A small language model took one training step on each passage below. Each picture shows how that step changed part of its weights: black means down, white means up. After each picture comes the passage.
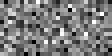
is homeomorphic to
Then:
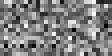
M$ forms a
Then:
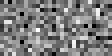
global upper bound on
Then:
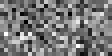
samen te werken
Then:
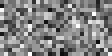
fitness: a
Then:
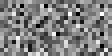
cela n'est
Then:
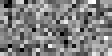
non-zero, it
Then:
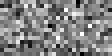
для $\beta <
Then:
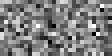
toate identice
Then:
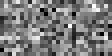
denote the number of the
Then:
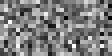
mix for distribution system
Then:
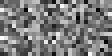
strongly to some
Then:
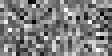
These costate
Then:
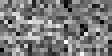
the solutions simulated by
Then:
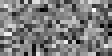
$n$-dimensional manifold
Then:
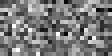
such as the present
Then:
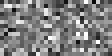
f \rrVert
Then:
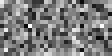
tendo em vista
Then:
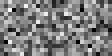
a face can be
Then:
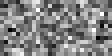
a graph $P$
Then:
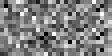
zu nutzen und
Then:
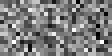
responsibility to the
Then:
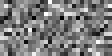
5. O‘zbekiston
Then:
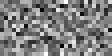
de calidad. Al
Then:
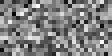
the pullback of
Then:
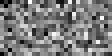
f = x_val
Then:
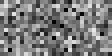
follows immediately
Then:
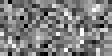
On the other hand,
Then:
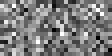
is a converse of
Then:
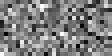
To state our results,
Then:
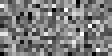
where if $\gamma <
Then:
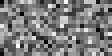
process is made
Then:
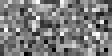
definitions and results
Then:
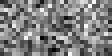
in the sector
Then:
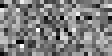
MS case using
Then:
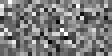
themselves to
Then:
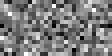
$2$. Thus by
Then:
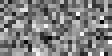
su derrota
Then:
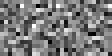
to integer values to
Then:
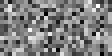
We denote the elements of
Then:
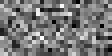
involutions of length
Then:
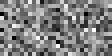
customers in
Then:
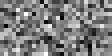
de Atendimento
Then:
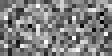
equation describing
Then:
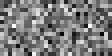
corresponds to a number
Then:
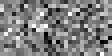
classification d'une
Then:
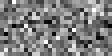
culture, its
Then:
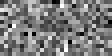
is the main result of
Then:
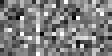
linear loss modeling
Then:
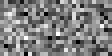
materiale cu
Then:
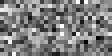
about the vedis and
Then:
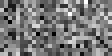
completed. Its
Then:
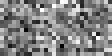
и не може
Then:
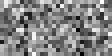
выгодно со
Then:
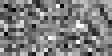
lembrar e
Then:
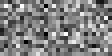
mahalliy sport
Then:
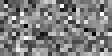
banki bilan
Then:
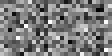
qiymat va
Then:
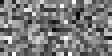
of the Department
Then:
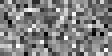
(hen ti au
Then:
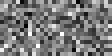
є той
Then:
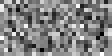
legal science
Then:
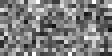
Sciences and the
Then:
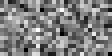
$\ep$ and
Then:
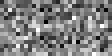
ne dépend que de
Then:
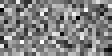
4 in AD
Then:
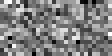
и информационом
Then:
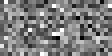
OF THE
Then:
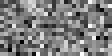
to $u$, then
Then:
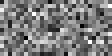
first one is to prove
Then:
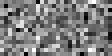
if variances go
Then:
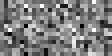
traded volumes
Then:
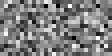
за типом
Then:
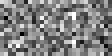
articulación de
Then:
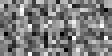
dezoito e
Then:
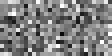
оплот в
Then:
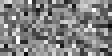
$ on p.
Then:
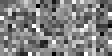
are denoted correspondingly
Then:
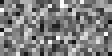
lemma is proved in the
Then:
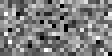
i.e., over
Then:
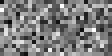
this is true for
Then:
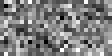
- Budde,
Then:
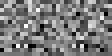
transitions to state
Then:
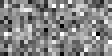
davlat iqtisodiyot
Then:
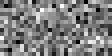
one only, is
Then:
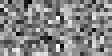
de la NPT
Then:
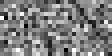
a Cultura –
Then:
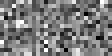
e minimizar
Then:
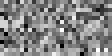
chet el,
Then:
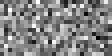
cours les aide
